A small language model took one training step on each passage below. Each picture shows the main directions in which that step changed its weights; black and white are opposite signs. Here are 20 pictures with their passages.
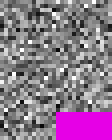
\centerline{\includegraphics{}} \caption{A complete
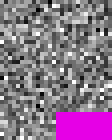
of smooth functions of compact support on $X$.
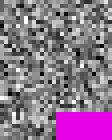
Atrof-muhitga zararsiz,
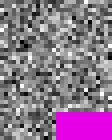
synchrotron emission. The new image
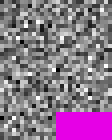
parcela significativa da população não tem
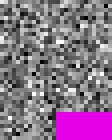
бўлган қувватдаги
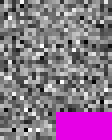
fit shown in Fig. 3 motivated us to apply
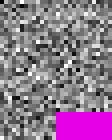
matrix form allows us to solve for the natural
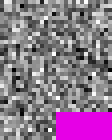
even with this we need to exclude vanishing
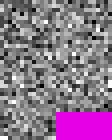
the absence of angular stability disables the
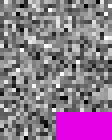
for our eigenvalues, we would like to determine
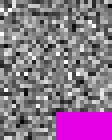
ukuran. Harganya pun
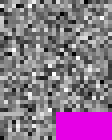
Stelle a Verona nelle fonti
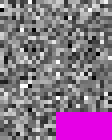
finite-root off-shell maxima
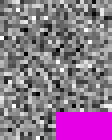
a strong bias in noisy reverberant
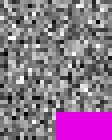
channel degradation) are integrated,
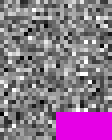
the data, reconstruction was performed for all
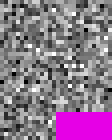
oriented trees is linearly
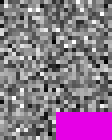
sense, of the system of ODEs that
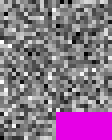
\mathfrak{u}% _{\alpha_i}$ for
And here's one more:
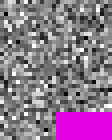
Hibalenko O.M.,
